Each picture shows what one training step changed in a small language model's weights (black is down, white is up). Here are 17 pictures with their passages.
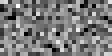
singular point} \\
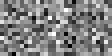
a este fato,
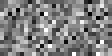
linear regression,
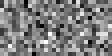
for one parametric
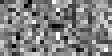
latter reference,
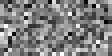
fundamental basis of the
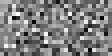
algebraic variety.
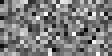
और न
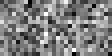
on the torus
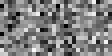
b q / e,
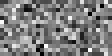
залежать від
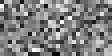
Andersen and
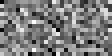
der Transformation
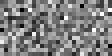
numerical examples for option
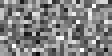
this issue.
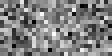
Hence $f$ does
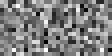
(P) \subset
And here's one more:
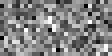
Also the location
